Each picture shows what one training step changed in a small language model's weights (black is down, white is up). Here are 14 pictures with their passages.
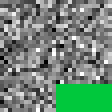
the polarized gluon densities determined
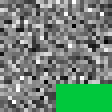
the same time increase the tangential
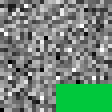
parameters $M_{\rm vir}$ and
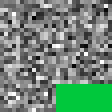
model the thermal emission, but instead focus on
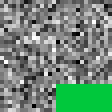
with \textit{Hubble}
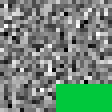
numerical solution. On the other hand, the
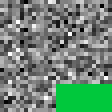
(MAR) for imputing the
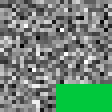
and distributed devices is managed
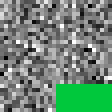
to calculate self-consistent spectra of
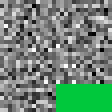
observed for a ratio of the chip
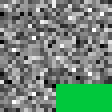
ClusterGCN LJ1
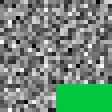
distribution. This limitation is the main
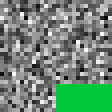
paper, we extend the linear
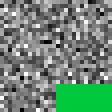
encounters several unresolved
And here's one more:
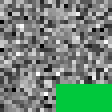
typical learning scenarios, where trained parameters
